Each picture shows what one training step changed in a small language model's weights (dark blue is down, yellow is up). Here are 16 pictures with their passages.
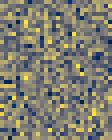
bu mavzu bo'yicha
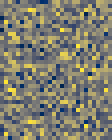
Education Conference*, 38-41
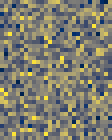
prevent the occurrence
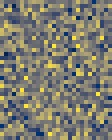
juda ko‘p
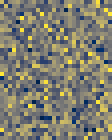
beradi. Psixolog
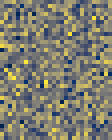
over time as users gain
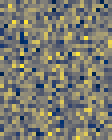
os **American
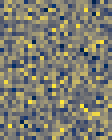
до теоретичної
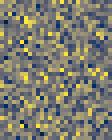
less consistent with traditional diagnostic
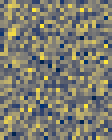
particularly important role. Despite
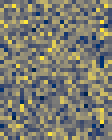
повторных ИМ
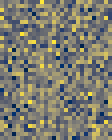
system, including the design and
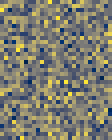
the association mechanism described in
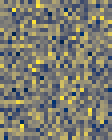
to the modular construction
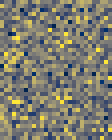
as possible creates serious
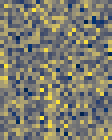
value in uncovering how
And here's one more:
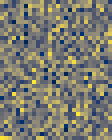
the vertical and horizontal
